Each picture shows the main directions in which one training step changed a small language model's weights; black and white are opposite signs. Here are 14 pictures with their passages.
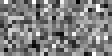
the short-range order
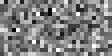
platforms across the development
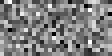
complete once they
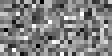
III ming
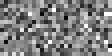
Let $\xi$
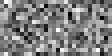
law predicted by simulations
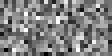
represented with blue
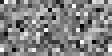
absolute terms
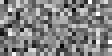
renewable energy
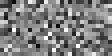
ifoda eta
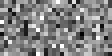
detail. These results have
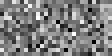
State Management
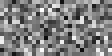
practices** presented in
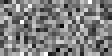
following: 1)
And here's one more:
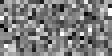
to both an optimal
